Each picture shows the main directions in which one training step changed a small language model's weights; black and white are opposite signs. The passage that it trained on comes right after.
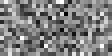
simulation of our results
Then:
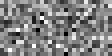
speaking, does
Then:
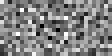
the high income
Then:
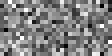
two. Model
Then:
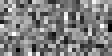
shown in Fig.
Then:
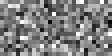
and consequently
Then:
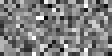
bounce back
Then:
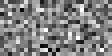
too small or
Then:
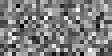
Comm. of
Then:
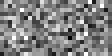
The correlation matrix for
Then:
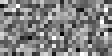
}\bibfield {title}
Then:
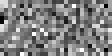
\eeq Then
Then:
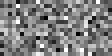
a typing systems for
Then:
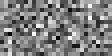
of disk frequency with
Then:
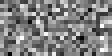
related to such lower
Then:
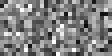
an idealized
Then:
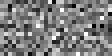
is worth
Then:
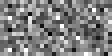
the electric field)
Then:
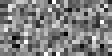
is approximated using
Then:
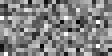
upper limits
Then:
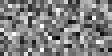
the two estimators
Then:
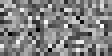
density in all space,
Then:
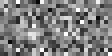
June, any
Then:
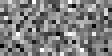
new data with the
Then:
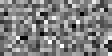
survey to those
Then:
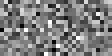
imagination is to
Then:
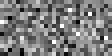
$G$. However,
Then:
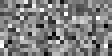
of experimentally
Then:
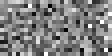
go beyond network
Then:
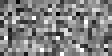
explaining the
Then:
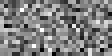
second diatomic
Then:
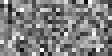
destroyed in
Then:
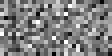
high spectral and
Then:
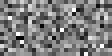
the kernel to
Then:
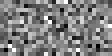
rABS and
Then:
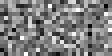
significant change of the
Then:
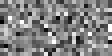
$\cos \theta
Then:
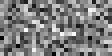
to combine multiple
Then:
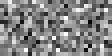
one is able to
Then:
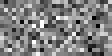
tachyon with
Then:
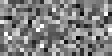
a sequence of
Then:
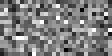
similar components can be
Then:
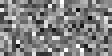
amplitude of the
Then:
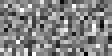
The structure around
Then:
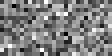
upper and lower
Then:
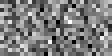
systems are very important in
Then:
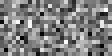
reduced to a single
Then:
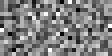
present our results for the
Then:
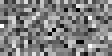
year at an
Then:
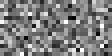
values of certain
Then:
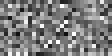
the core of a
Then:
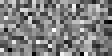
these variations can be
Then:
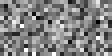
v_7$ form
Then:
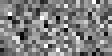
Table 3, even
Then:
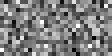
via a standard
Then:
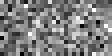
in the field of
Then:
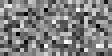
the reception of
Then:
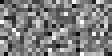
neighbors those
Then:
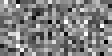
sizes represented
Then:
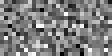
from that of the
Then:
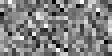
agents is 17
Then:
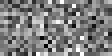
one of six
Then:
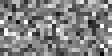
can differentiate the
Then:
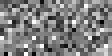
To provide
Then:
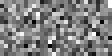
particularly those with
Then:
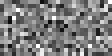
nucleus of
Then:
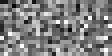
have presented the
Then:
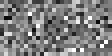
terms of 4 block
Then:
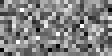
The modified potential,
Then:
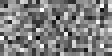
on what is
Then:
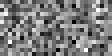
separated by a
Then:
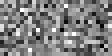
these modes will
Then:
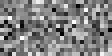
suitable for
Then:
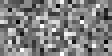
note that the
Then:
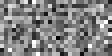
observed with exact
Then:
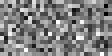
these have the potential to
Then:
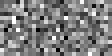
Revolution in
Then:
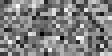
used to impose the
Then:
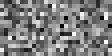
effective refractive
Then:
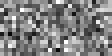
fluid are composed
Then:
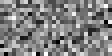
sources rather than
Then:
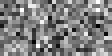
that this exponent
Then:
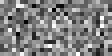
visualize the
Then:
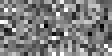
word distribution over the
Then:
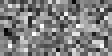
the largest
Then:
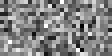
solutions in
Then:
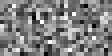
perform calculations for two
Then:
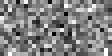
in vacuum or
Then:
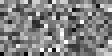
can be actually
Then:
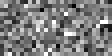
onto the star,
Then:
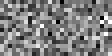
the stress in these
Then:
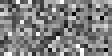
application of the
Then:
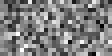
by only $3$
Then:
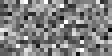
and gravity
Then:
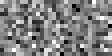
further minimize the
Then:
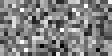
For a finite
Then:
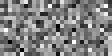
accuracy we
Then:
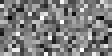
order mode} \\
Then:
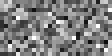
a recurrent
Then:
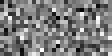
&=& \langle
